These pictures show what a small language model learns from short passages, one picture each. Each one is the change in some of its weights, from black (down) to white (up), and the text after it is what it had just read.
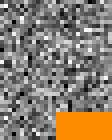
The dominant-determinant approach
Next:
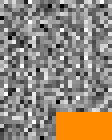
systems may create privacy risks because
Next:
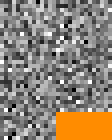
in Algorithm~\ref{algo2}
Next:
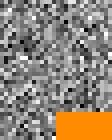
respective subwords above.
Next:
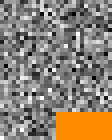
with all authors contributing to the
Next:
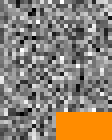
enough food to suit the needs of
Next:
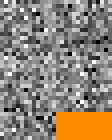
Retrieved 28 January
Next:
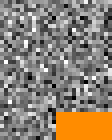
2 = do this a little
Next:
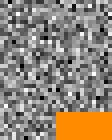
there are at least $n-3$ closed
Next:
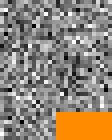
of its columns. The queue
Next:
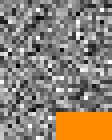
the ozone depletion (OD),
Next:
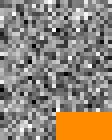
as the ratio of the difference between the
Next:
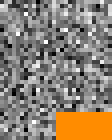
However, Q_{iecc} does not increase
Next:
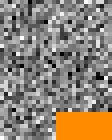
case of the duality for finite-dimensional
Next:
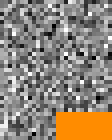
ill-defined. We also attempt
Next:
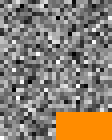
permits to determine the transformation T
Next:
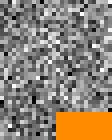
different assumptions and approximations.
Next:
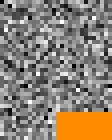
side is the reconstructed complete
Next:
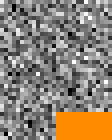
set X and an \mathcal{N}
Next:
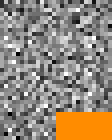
of water resources conservation. In
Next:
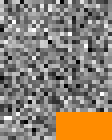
two sets of Gln residues
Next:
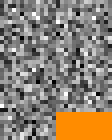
$ of $\q$ with respect to a
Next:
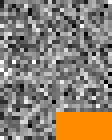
using MediaPipe Hands
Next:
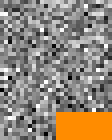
and culture of economic use of
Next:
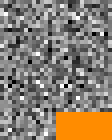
operational characteristics of materials,
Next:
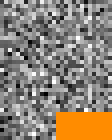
so this subaction is defined only on a small
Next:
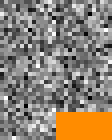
is possible for interior arcs and
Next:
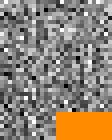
production were uncovered. In this
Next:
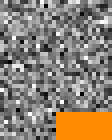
and $R'$ such that \begin{equation*}
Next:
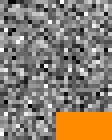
decrease in PSS scores means
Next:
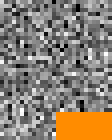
Firm B has announced in their
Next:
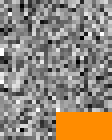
learning in the class. One of the most
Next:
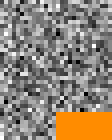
replacing the constant by $n$ is
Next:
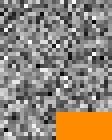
scalp, electrodes are employed
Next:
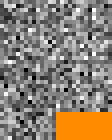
a quasi-Frobenius
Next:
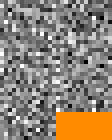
the same row), the second number is the
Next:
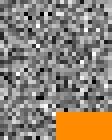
not frequently reviewed through a
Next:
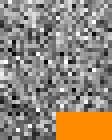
We refer to, e.g.,
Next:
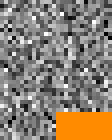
resistance as a function of temperature
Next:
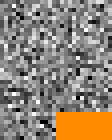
chooses to satisfy these $N$ conditions
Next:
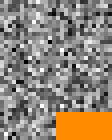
study: 1) Talent Management has
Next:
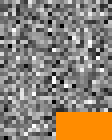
a homotopy invariant functor
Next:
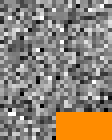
helicoid. It has zero
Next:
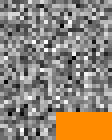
Conclusion: Some studies report
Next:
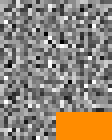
are design point and near surge point,
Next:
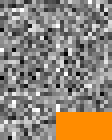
the second case can only occur as:
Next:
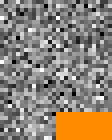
a contradiction. So, we are
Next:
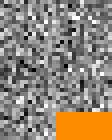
learning materials in the learning process
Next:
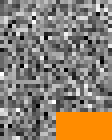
with the help of agent
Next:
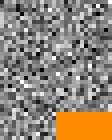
for their efficient and effective operation.
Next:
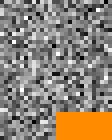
may be the case because the algorithm gives a
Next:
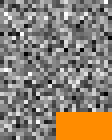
condition to a hyperbolic triangle
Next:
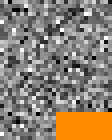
sharp estimate of the incomplete
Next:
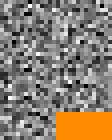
of the **Caucasus**,
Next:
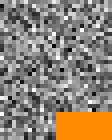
development in Tajikistan covers
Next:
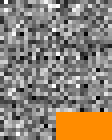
yield rather than area.
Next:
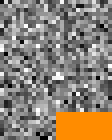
$D_{\text{expt}} \times
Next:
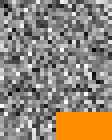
model is elected as an active model for the
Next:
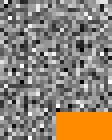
components describe the acoustic field
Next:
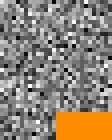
the potential cell migration found in
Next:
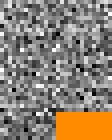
that $Imc_{\varepsilon } \subset M$,
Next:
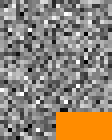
The following defining relations hold \be
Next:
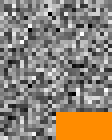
be pointed out that the solution contour
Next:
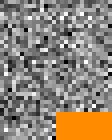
if it consists of a single element.
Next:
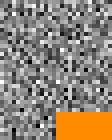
on the one hand, the use of a particle
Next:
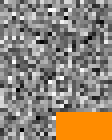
table). The recommended 2
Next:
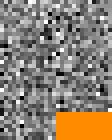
waveform will receive more
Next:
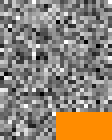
interesting, since are necessary and
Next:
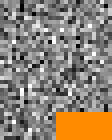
plane at $P$ cuts a section
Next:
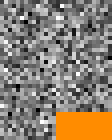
and python-based to the
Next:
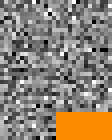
are hexagonal, exist, and a solution
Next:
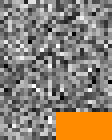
liaising with relevant
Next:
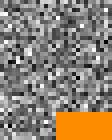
and let $\mathcal{P}$ be the set of
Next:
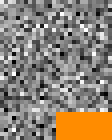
^c {\rm supp}(\mu _\sigma
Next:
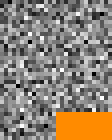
Measurement of Variables
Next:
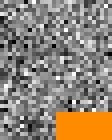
costs. Thus, determining an optimal
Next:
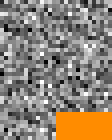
set in $PT(G)$ is a
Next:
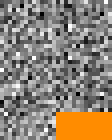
revealed that predictors of
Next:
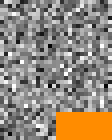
respectively. The above results about spectral sequences
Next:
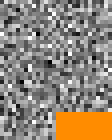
that are referred to as “Best
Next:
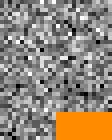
numbers} of the singularity, see
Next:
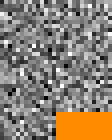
on the basis of 35 primary
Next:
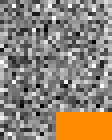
indexes are established by
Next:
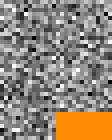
us to obtain approximations of the
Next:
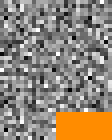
the resulting tropical sections satisfy
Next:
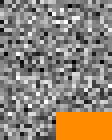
should involve a system in which more than one
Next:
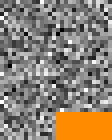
the flux in and out of each
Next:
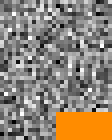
in $C_c(\Omega)$ which converges
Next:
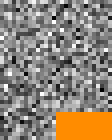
properties. One of these conjectures was
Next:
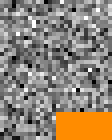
population is unknown, with no
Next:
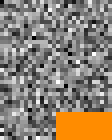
or took the potential, or
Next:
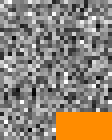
ν_{p-s} . It can
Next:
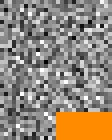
public impact, system outage,
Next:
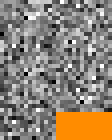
reduced order. Then, the first $r$
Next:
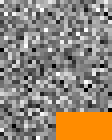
is fully faithful; hence we
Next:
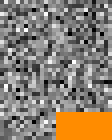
general does not preserve the almost complex
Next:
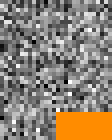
bounded open sets of $M$ , are
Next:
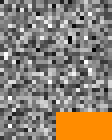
\endproclaim The analogue of condition
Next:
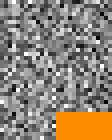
could also be a product of occupational
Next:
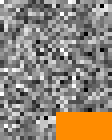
noted by Al-Jabari et al.
